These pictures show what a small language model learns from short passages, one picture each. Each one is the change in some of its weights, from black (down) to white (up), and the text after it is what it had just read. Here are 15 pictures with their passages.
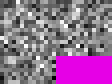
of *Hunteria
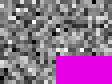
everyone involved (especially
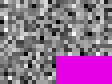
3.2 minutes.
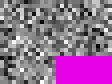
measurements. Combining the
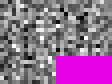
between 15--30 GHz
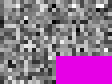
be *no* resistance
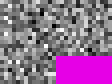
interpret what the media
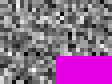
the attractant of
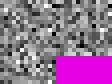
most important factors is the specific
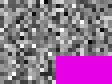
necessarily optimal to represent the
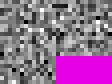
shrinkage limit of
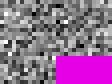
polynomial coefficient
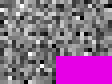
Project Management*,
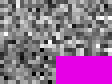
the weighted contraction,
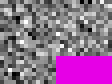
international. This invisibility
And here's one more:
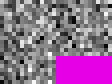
organization's data?
